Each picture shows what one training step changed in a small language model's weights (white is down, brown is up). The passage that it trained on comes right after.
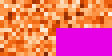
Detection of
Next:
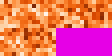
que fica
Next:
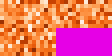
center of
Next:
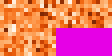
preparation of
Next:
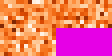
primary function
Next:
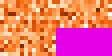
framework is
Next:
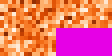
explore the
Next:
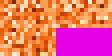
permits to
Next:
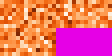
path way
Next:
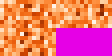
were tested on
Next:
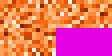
pair serves
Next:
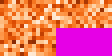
of clay in
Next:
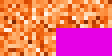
recorded from
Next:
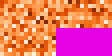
the structure and
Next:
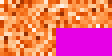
of the theory
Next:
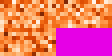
statement is
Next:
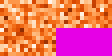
link model from
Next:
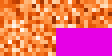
changes to
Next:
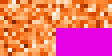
were delayed
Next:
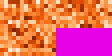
de seus
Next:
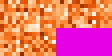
continuity due
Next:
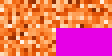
the full
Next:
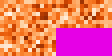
así como la
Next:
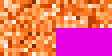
we have a state
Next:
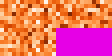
onset of local
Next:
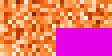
gene was
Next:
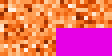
lower $\Delta
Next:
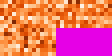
defined the mass
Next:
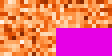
A food
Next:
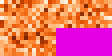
of operating
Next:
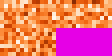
packets with
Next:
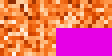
wie zum
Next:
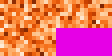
compare the mean
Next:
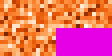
interest in
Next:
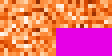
On the
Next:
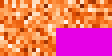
extended up
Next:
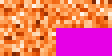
# view
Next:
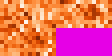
study aims
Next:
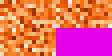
« public
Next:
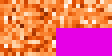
paradigma del
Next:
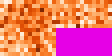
first is during
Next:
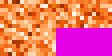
by at least
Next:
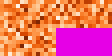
to protect
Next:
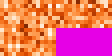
supports the
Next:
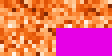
o conselho
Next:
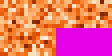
clear differences
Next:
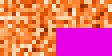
with relative
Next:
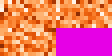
these two models can
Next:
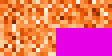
included a
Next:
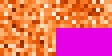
an optimal
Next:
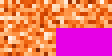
with the same
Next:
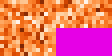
an analytic
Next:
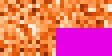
was high in
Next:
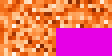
the context and
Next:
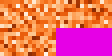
the present results it
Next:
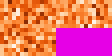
não é para
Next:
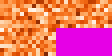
of Jarraya
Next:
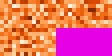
To do
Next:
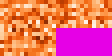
the factors that
